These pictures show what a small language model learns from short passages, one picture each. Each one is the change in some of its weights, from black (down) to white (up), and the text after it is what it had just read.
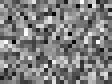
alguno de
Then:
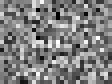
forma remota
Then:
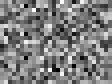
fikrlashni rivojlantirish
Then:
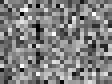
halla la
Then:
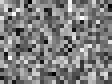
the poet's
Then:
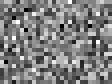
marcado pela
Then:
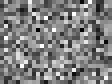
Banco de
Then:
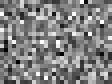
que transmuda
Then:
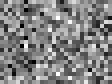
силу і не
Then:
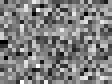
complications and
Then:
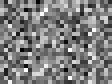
wichtig wurden die
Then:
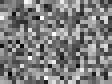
Disponible en:
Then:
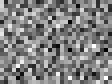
yondashuv ta’lim
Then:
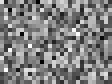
xususiyatlari hamda turli
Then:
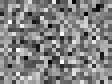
та ін. –
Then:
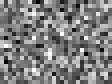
turli madaniyatlar
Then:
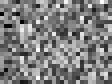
realização de
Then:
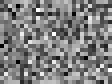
matriz de sentido
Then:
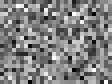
были использованы
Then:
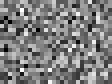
Forschungsarbeiten von
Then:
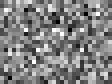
dalam pakan yang
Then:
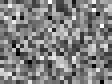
Воля к
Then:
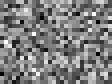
Basic Research
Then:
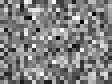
este dacă în
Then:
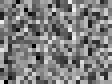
manutenção da
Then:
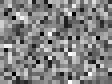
межах даного
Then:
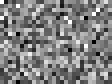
Naast deze
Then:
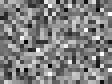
no deberán
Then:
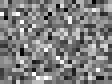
esta considerada a
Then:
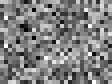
olingan ayrim
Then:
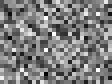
ponto de vista
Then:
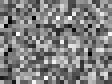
a transição
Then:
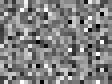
semnat de
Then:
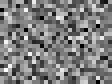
Interdisciplinary Research
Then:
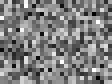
this, the
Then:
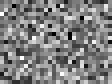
implementado em diferentes
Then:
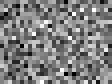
jurídico aplicado
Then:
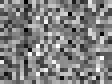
DSM para
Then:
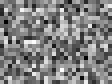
oshiradi va
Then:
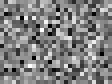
Для оценки
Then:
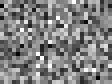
The conclusion from
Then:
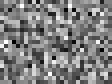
soha va
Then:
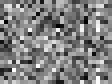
la posesión
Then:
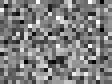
das pressões
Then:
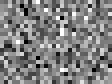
Events oder
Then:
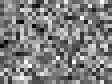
aplicación de la
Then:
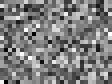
and network
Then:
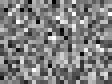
garantir uma
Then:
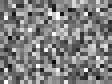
de réduction
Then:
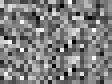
рассказ И.
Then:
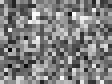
почуття і
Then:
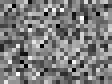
elevado número de
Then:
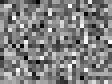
діяти на
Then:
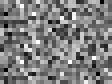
objetivo apresentar um
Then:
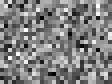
the rice
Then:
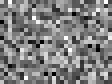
on these problems,
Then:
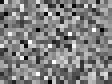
por su capacidad
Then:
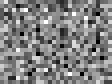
Ela aplicou
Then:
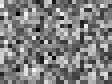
iqtisodiyot fanlari doktori,
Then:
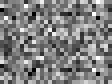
gerais para
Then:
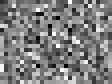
um blog.
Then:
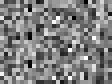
o'zi ham
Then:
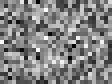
karena itu maka
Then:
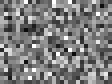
quyi va yuqori
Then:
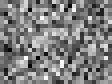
în anul
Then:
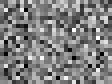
еще не были
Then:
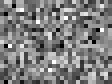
las leyes
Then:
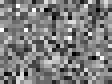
- Fizik
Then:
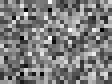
школа и
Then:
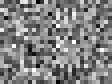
masofa va
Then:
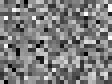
of development, organization
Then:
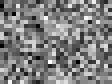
costos y
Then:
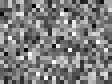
para o bom
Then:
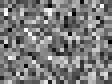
входять у
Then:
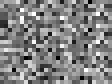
la Guajira
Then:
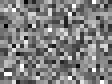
и количественных
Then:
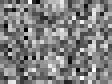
die Einzelnen
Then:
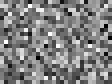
is needed to
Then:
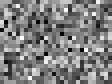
ye freilos
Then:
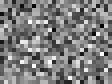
тенденції у
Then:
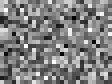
a presença
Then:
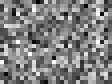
Muy a
